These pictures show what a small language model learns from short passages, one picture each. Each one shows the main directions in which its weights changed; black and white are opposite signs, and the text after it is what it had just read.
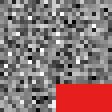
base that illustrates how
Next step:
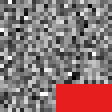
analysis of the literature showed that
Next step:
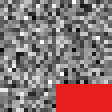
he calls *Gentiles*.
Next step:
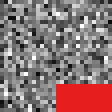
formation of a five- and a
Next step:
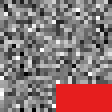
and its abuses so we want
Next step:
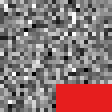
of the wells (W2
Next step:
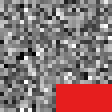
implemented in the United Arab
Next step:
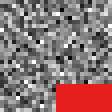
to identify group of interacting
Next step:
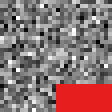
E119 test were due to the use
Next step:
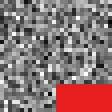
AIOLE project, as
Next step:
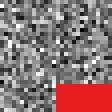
2700 . The regularities of
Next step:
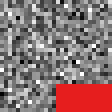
Blood Systems Research
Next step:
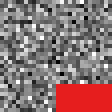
that with a lower one [10].
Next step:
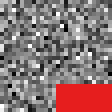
path length could be chosen
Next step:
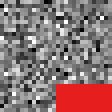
The primary performance evaluation metrics
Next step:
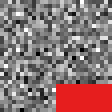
along the supply chain.
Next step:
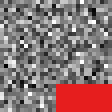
know why I was not expected to
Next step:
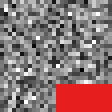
and body weights of each group were
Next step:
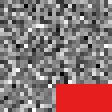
a real opportunity for
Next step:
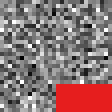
buffer solution of 4, 7,
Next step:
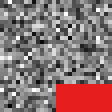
in this study. In addition, studies
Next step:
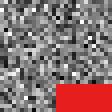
film. The method offers a
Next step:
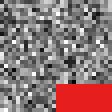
The research design that forms the basis
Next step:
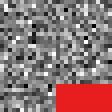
of individual behavioural rules that are
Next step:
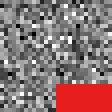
However, the mechanism of attraction
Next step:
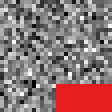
Mardan, KP,
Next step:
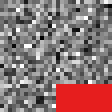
students, in particular 4K skills.
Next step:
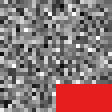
limitations The integration of specific
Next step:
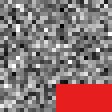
Correct degassing of the
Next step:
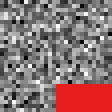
in positions 9/12,
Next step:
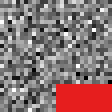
music, movements,
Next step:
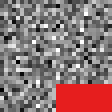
ton active volume
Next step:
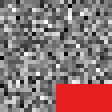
First version of the DMP
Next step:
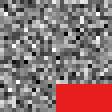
and access management. The type of
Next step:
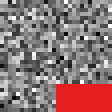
rule out the influence of
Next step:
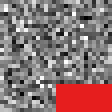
to maximize the received signal
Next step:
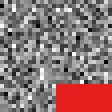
new purchases, many users
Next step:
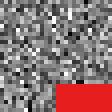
shoot up to 120 million
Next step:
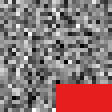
basics, changed their bodily
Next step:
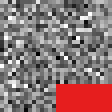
contrast if the CVD
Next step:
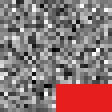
Both projects (Harmonize
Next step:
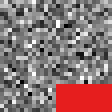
for last 16 years. She
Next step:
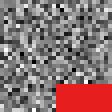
must become cluster head
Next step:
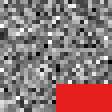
specific elements of society that have
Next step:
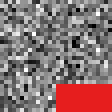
key cloud computing characteristics: -
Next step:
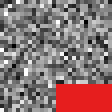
3 a 50 m long retaining
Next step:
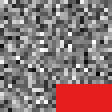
exchange activities and improving methods and
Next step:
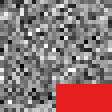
by tax administration
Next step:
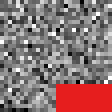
men from war scenes.
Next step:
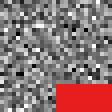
in intensive care units with high
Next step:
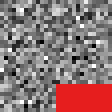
protocol No of Patients
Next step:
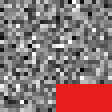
capital cost in water supply projects
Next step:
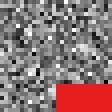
environmental exposure, such as
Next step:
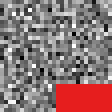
be useful to the following;
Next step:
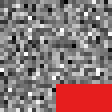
a directory-based protocol.
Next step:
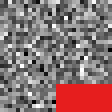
as described herein; and any
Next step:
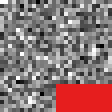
the reach of the human environment, and
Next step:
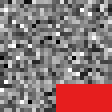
required pitch rate and therefore
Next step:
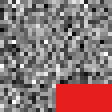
scheduled and repeated
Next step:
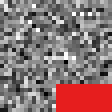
of Veterinary Internal
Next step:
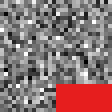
with 7% of the population, contributes
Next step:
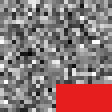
an improved ST-DTC
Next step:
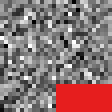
been working in this role?* -
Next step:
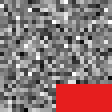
In our paper, we present a approach for
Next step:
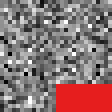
Virus, SID &
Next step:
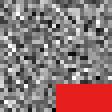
2020). The mapping process's
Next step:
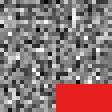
The key novelty of this approach was
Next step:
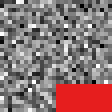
4. Government Regulations on
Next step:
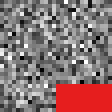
become more and more useful in
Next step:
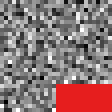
along depth for isotropic
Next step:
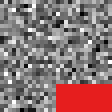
regime for insulating system
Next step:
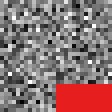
can obtain the equation of the
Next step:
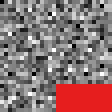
region in the presence of an
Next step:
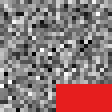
is attested in predynastic
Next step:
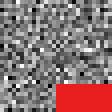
TB, and stigma is also
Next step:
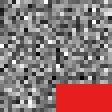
turbine, main compressor,
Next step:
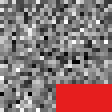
water and butyl acetate, which
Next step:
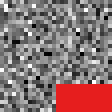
of the robot is the integrating
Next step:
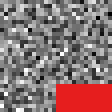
use transportation to attend the
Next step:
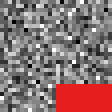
the Open Government
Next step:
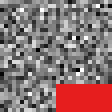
When metadata about the resources are
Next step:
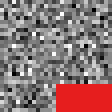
synthesis reports, that
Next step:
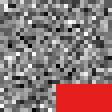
of the diamine and 40
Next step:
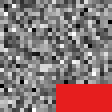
and recognition of diseases
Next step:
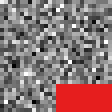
composites and applied to
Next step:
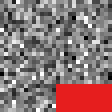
M., & Etchells
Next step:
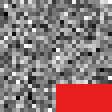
and specifically data entry are
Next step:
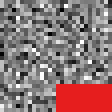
Frequency of crop farms
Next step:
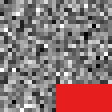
handles after swabbed with
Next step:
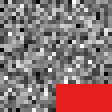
present in the SGZ (Fig 5
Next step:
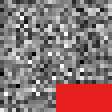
because it unites sides which
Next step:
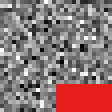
Regulation by design is that certification
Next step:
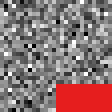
and to determine if the observed behaviour
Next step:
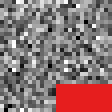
4.70. Learner respondents
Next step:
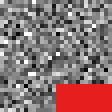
not continuing treatment. Six
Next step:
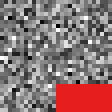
evaluation of the separated zone
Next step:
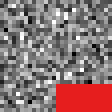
on-ground safety facilities
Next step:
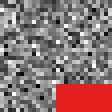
East, such as Musa
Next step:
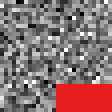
4. Non-isothermal
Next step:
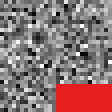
laboratory required significant organizational
